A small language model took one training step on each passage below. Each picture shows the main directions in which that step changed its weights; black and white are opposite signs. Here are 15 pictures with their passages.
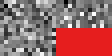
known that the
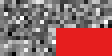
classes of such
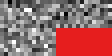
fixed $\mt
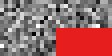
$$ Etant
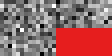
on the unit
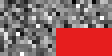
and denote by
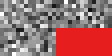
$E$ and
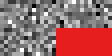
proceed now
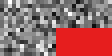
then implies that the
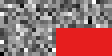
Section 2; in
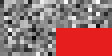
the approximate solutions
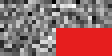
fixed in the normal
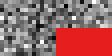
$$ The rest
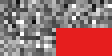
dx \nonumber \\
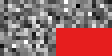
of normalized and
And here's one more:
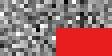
$K$ and
